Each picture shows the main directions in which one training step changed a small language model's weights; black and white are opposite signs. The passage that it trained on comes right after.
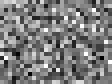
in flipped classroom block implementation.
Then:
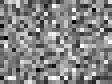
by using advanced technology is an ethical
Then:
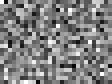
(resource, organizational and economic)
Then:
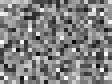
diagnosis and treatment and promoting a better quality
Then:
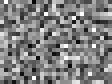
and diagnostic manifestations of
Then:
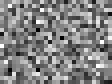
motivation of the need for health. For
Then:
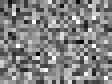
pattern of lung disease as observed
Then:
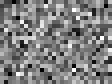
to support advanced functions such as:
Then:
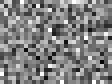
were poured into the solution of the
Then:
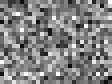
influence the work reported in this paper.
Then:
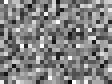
and care while collecting and analyzing engagement
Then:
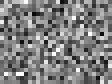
showed that the particles retained their
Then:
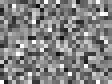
blue shift phenomenon was enhanced. Band
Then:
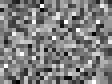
ranked number one. This was followed
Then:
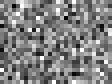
who suffered foot drop in lumber
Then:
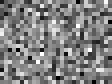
sequences Additional links Locus-specific
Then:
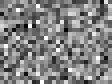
consider the effect of hydrodynamic forces
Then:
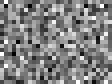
and shelter. Of these
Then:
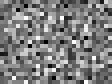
use of inorganic fertilizers
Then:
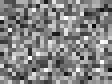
Random variable Lower bound Upper
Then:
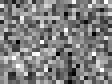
in Figure 1 (a), the light
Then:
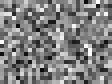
chapter summary. Pathophysiology
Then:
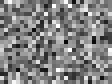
by applying the linear projections of
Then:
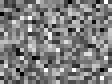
information needs and identify associated characteristics.
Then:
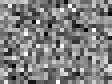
process of transmitting knowledge through
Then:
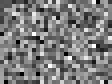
factor up to three orders of
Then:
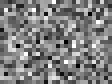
a higher phenolic content with a value
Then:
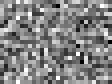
membership of AGEM.
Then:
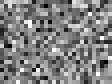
from the residual cities by the
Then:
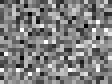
media influence early growth and survival of
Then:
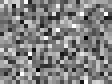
to the organization. With the knowledge
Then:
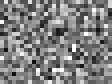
and can't approach any arbitrary
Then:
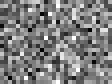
Links in Space Radiation
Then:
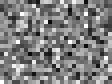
distinguished Australian poet, who
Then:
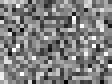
in order to avoid to assign the
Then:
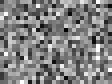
training, the mapping phase classifies a
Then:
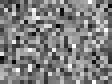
an unemployed parent, while (N
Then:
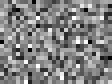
To this end, **we ensure that
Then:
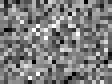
also provide them with insights into consumer trends
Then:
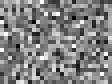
vessel can lead to a major
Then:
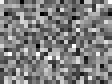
114 endemic species in India.
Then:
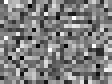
and quality objectives, to make the staff
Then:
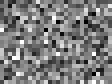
environment - To provide eco-friendly solution
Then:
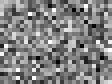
such protection against COVID-19
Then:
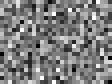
that it required constant connectivity to
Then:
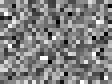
India²Associate Professor,
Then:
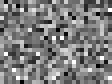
Hanura community health center,
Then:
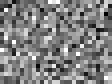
well known, it is possible that a
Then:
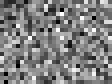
is related to the EU position on global
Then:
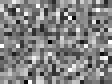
reasonable request. Keywords
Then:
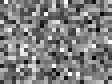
and chloroform extracts were prepared from
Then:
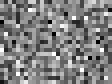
Hanoi Financial And Banking
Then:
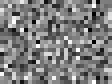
plane, while absolute nodal processing rose
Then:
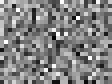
biggest natural disasters
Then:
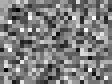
there were 33 English major students
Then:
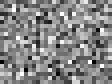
Sharia Economic Law values is essential
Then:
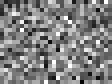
better readability and structure. In this
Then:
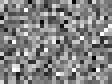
of surrounding plates; m is the
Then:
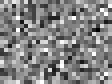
to finance its activity. It is
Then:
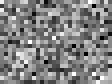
size reduced enormously the computational
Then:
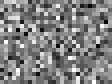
on $2 < \alpha$ for
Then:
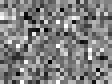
valves*, J. Comput.
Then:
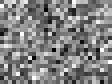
with the sensors and actuators.
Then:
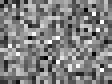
to math anxiety. Hence, the
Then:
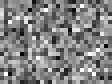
bed AC plant [6].
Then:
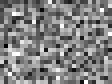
parameter. On the basis of results the
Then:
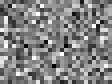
samples of *p*-anisidine
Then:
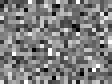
of the community service efforts. To enhance
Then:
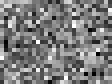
typically the two gating considerations for
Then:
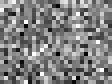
good impedance bandwidth equal to
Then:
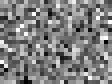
travailleurs aux
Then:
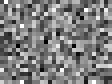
and paperwork, as well as
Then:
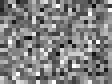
married to her. The fifth
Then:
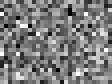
particular, these studies address the effective use
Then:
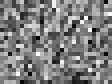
parallelized and optimized. 3.
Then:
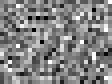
the valuable nutrients for plant growth because
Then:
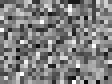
school for sake of knowledge we feel
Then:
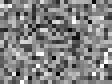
et al., 2022 Depression control
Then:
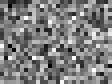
quality and citizen satisfaction in
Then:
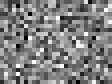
their understanding and goals, it is seen
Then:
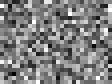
countryside, including its deep
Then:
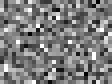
options, e.g.
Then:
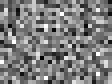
pantanosas y
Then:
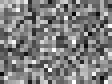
related to menstruation.
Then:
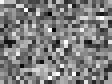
the EU IRSES Programm.
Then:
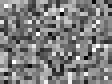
can explore the issues related to evaluating the
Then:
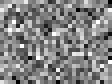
created by various origins of litters
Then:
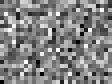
0}$ in this relation indicates the
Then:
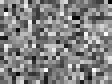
China now is a poorer country
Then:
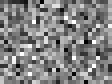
plant varieties although it is very
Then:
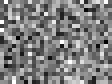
and alternative hypothesis accepted. It means that
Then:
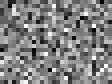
video tape are increasingly important in the
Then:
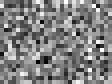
metric: 704 for Journal A
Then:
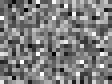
g , the linear relation where all
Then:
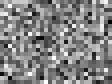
characteristics in a tunnel are quite different
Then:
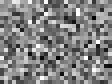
be unappealing to young people
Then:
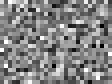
national ideas under a totalitarian
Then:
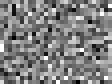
this stage, managers from group of
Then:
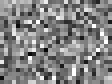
will be positioned. Figure 4.
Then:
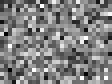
coal tit and redstart.
